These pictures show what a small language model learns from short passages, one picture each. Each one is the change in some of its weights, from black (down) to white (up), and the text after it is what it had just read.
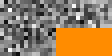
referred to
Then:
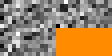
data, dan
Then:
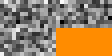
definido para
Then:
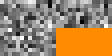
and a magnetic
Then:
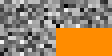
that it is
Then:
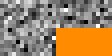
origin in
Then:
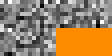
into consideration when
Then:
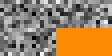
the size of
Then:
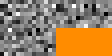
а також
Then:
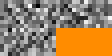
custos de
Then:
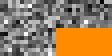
and NP
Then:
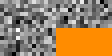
are relatively small
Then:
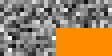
of the order
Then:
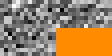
una dosis
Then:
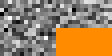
obtidos da
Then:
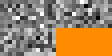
for ranks
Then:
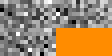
indicating that the
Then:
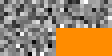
of DA is
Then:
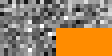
during inflation
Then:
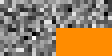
the central
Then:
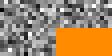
$c$ is
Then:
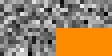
of one of the
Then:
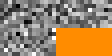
depths of
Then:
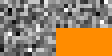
determine the
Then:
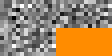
is shifted
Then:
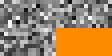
particle number
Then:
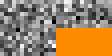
the bit as
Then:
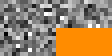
presentó en el
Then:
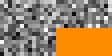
general, the
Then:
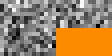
transformation. We
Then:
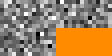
We use a
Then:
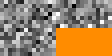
Now, for
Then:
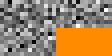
this method can
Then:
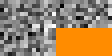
known that
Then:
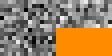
base de una
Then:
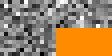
space defined by
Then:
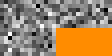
of minor
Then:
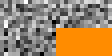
send a
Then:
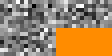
interaction as
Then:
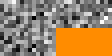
have to work in
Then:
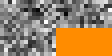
costly to
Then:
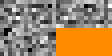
yang sangat
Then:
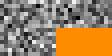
de dados;
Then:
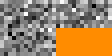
can estimate
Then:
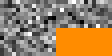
$\ar$ and
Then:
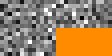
була в
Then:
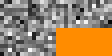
active position
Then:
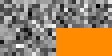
fitted to
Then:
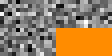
влади та
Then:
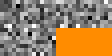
below, we
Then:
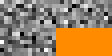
the context of
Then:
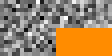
history of
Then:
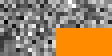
to develop
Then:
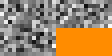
algorithms for
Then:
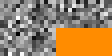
phase at these
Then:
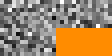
the $\hatn
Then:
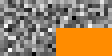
obs}$ is
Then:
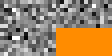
bir xil
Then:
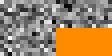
the market
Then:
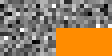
и его
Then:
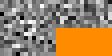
region of low
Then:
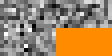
de handel
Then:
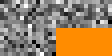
the solar
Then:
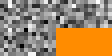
deve ser
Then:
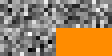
contribution from the
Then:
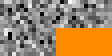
options are to
